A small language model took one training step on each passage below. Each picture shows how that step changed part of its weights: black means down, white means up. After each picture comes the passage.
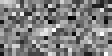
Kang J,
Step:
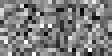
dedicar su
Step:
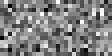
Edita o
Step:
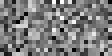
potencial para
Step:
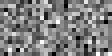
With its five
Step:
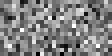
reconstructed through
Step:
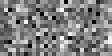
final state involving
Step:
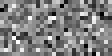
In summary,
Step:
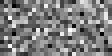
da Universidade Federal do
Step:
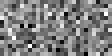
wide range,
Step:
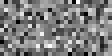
luó o
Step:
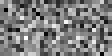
are applied. We
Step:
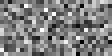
erkinlik va
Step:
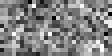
већ и
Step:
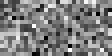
potential for localising
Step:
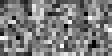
all the information available
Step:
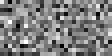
efetiva não
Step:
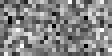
(which is formally
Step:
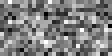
estimation reported
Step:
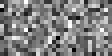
In striatal
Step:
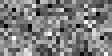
ve Devrim
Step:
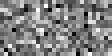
taxa de
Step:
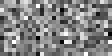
Let $\phi$
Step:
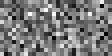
for vanishing
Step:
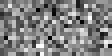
neutron stars the corresponding
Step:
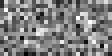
va pedagogik
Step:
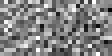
seja, serve
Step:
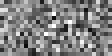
that, at the linear
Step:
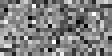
acción compuesta
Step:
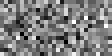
degrees of
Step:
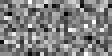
sobre las cuales la
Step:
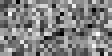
apart from
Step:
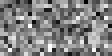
ini hanya
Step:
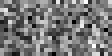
a feature set for
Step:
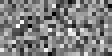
de educação integral é
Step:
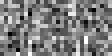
spectral density that we
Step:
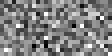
olmay bilim
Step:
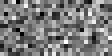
in the ability to
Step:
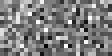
technology change?
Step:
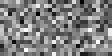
both the $b$
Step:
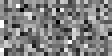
square lattice
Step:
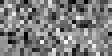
eliminar al
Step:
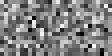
aktivlari va
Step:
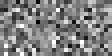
oriented state
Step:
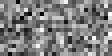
the so called
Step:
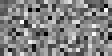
quantities such as
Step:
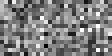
and there could therefore be
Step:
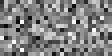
por seres de las
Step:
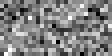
can be fit to experiments
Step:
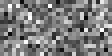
do milagre
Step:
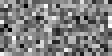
are almost
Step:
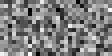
their high sensitivity to
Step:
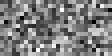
B}\ }\textbf
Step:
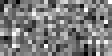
Wittig et
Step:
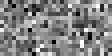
также при
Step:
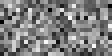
que muchos temas
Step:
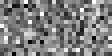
of matter is less direct
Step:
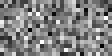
and inclusion of the
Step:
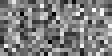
reliable and
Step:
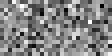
due to the presence
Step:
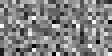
Recherchen zu
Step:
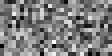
them to the combined
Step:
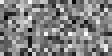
hecho, este
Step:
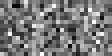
studied in context of
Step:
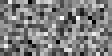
can obtain combining relative
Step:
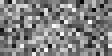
consequence is
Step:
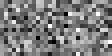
layers above the
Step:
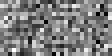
that the diverging
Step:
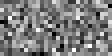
mensen zelf
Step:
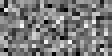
ist jetzt
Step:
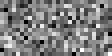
than the average period of
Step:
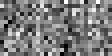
formula to obtain a
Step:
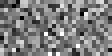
Fisch. et
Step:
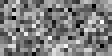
numbers. One
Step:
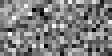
coefficient can be
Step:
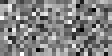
events in visual
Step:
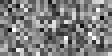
and of negative
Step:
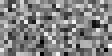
after a neutron star
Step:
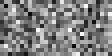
it in depth further
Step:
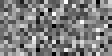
and likewise for
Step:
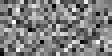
financial support of
